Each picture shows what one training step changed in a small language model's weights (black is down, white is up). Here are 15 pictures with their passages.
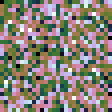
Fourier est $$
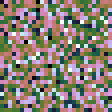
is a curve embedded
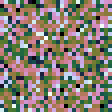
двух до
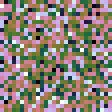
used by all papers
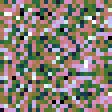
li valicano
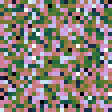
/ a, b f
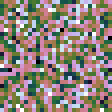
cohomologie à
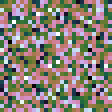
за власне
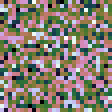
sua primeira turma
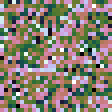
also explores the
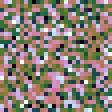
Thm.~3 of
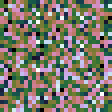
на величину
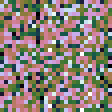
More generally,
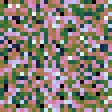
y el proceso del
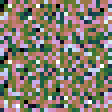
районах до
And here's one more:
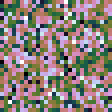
of accelerating
